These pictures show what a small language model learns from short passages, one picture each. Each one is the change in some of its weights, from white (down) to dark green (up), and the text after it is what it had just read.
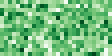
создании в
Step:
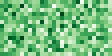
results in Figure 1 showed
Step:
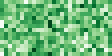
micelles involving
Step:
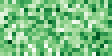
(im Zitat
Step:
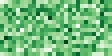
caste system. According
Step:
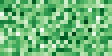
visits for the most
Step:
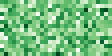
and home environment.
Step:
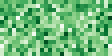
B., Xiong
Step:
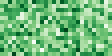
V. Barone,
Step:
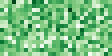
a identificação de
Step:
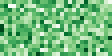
diameter tube which
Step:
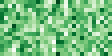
Time Management -
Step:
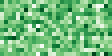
з контролем).
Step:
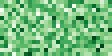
May 2025. This means
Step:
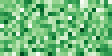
are very significant to
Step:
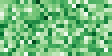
the Retain
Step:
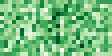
attributes of the
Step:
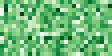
and thus at a given
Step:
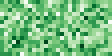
en el ámbito
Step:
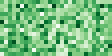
of focus in language education
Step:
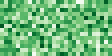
normalized decision matrix is
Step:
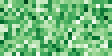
biguanide and
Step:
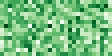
número de questões
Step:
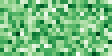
ideas, but needed to
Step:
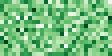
Experimental transitions
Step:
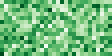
regimen or if
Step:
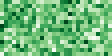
excessive doses
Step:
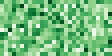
Presentación por parte
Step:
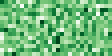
and respective stress
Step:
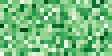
two isomers were
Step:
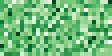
for Trans Amadi
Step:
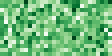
South Eastern
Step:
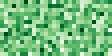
borayotgan asosiy
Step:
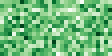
os marcos políticos
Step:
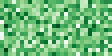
has been the field of
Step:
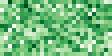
divulgação da
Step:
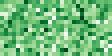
experiment shows GA based
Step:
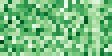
Project 01
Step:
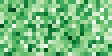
classifying lung
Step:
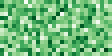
allows shortening
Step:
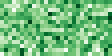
of Gujarat
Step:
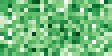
Test (RESET
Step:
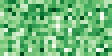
comunicação que, por
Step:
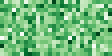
контенту в
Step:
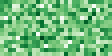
4 wk after
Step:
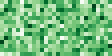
man stellte
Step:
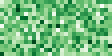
of web-based monitoring
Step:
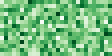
negosyo at
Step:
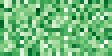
at the 5% level
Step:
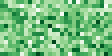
economy is expected to be
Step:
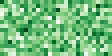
from overweight and
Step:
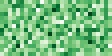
the increased role of people
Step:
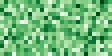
be given as a basic
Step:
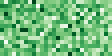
as plasters etc.
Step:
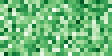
biomass. Differences
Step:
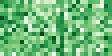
scientific integrity, and
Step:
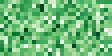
of Guinea),
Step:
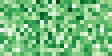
acculturation for
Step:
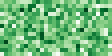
and other interventions are
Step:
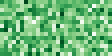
militer. Ini
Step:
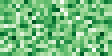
each predictor to
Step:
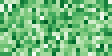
do gráfico
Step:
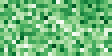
de Van der
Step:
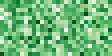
is a better agent
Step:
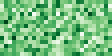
the form of a
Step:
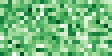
as needed and take full
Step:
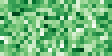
Europe** supports
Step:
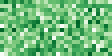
as to how they might
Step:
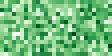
ichiga olsa,
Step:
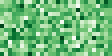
improvements are related to
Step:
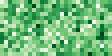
Mean caller turn
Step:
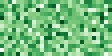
then the buttons
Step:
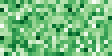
qualifie «
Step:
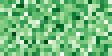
ijod namunalarini
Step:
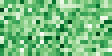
and estradiol
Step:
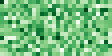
and approved the
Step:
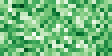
yaxlit tizim
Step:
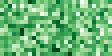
xizmat qildi.
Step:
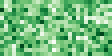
- по методу
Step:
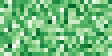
recalcula el
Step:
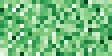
who use the internet to
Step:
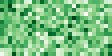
remain extremely
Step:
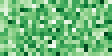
Так, у детей
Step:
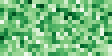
новой теории
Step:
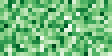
otherwise, would
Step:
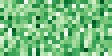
error). fit
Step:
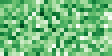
Bee" to help
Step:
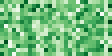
New perspectives on economic
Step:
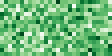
más discurso que
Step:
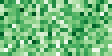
the explanation.
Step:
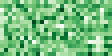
where the past meets
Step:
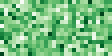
responsabilidad de la
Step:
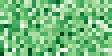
to different land uses across
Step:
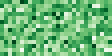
reading frame 2
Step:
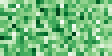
One of the enduring
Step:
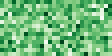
calculates internal statistical
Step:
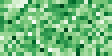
gestis M.
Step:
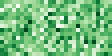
estar relacionados a
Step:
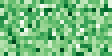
and risk management theory.
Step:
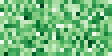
anterior tendon at the
